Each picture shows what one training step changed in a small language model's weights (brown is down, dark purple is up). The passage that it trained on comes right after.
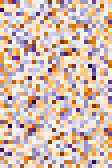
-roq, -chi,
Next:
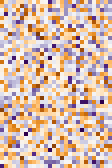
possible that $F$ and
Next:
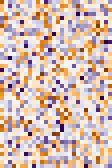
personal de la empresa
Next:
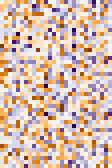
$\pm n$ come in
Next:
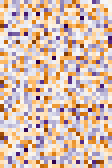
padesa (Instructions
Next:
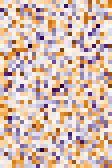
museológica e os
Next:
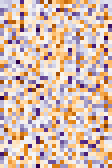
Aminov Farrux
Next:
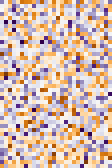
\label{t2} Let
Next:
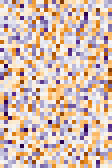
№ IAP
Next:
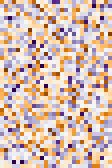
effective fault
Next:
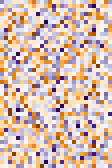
pública que
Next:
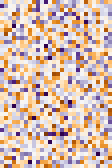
with cyclic structure of both
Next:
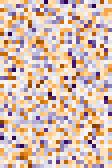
es bei uns immer ein
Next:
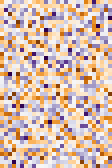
uning mazmuni
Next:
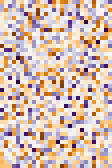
по возрасту.
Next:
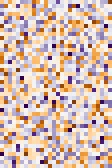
decompose Hamiltonian
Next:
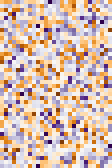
em que as mulheres
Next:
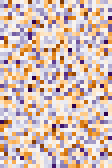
+ \epsilon + \norm{
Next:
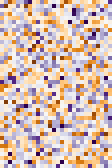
the Jacobian
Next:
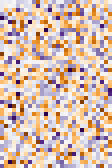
tipo de virus
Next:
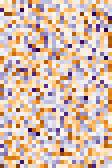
a small horizon
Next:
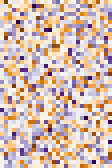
has the combinatorial type of
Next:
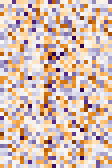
валент жуда
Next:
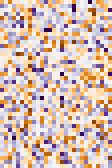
hold. So, suppose that
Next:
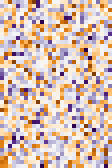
acyclic graphs. In
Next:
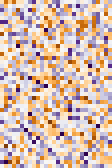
tot de genoemde
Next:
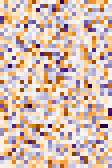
in $\textup{mod}\,
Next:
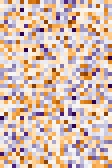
$s_i$ with its
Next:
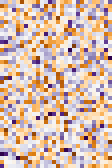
$\mathcal{A}_N$ is
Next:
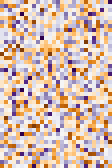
to a braiding of
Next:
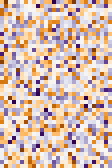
certain premises the
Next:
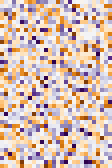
following multiplicative formula holds:
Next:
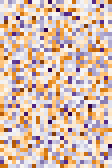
the percolation parameter
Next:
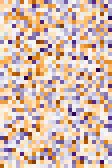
$ and $m$ be a
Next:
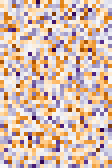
daripada Retno
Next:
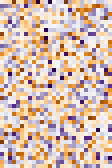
sortis brutalement
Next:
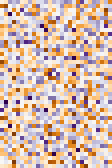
dalam tulisan
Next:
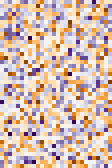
IR. The relation between the
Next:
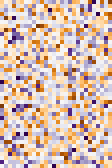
(see Section 4.1 of
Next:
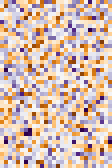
For any $\varepsilon>0$ such
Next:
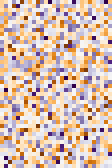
till exempel
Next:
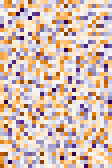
uniformizado por esta
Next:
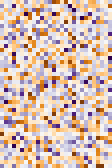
и лингвистические
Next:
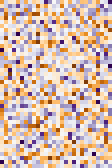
ve všech
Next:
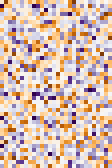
compute the diagram, and
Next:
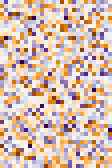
sequence: \[ 0 \ra L
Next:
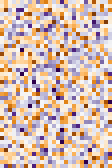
la tecnología.
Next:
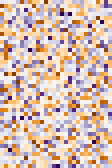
the second plan of action
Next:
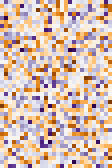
multilevel iterations. A
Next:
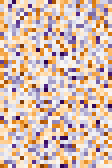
фойдаланиш ва
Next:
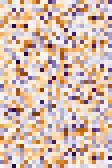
$\widehat{K}$ into
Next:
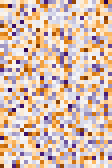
suppose that $d$ is an
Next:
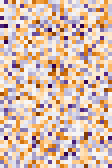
on $\bbP$ then gives
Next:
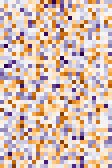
UM QUADRO
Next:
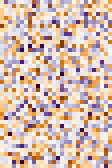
la Ley 29 de
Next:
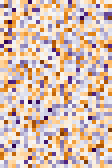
both index are equal to
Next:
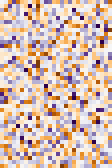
допомоги?» та
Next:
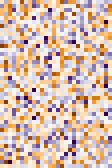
and $\det \sigma$ is
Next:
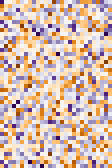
\ena Here we set
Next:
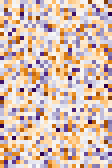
sets $\prod_F
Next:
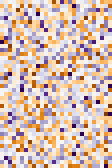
Introduction to Graph
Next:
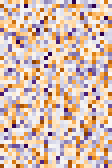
s'ouvrir aux
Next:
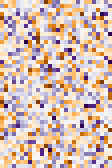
в низовьях
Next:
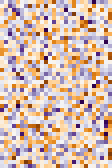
in one step should be
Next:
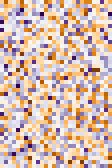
\end{align} Taking
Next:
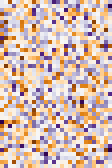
believe, it should
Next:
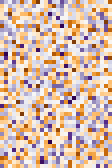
$\|\cdot \|$ is the norm
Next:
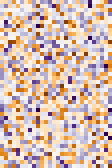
Qahhor nomi
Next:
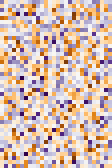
síntese da
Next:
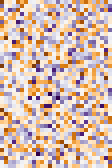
be fixed on the surface
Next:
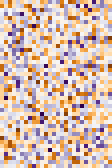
values of $z$. The two
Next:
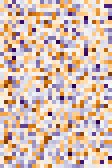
well as the distribution of the
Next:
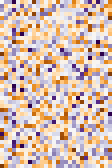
we may also notice that it
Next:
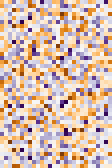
15** de la Ley
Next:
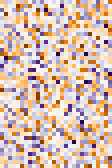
chet tillarni
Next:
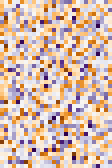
dado por: $L=
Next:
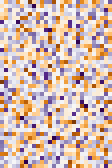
By definition, we have
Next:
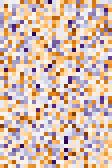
with $x.$ This means
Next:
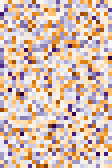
existing infinitely many
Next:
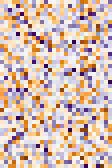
like to find a
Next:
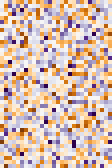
we consider the problem of finding
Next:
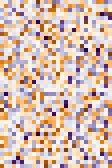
$c \in S \cup
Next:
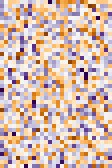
va xalqaro
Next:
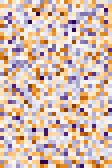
(Patil et al.,
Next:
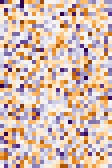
= E \Big[ n
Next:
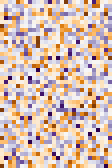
bir marotaba
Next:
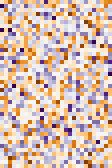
simplicity we write
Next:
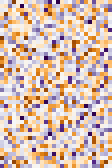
composizione di un team
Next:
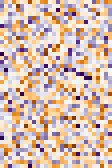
order to understand this formula,
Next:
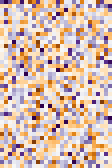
leve 3 = RD
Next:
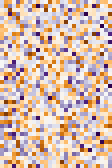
\noindent Matching with the
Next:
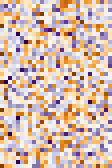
En esta línea de
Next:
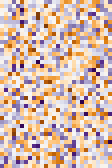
matroid $M$. In
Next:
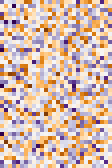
\end{equation*} So the
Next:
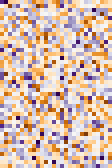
suppose $x := 0$
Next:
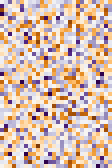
"Dars ila
